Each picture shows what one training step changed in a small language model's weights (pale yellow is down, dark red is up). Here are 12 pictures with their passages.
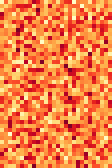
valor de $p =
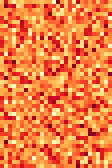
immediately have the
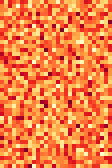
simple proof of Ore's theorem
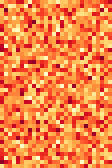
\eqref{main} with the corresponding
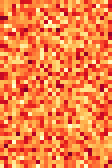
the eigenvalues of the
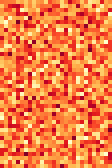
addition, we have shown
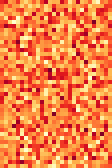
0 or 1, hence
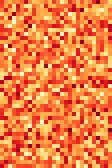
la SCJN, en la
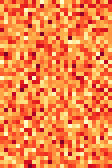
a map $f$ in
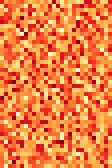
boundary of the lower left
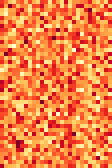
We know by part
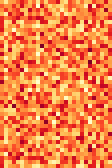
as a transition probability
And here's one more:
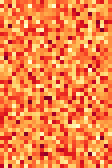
a striking difference between
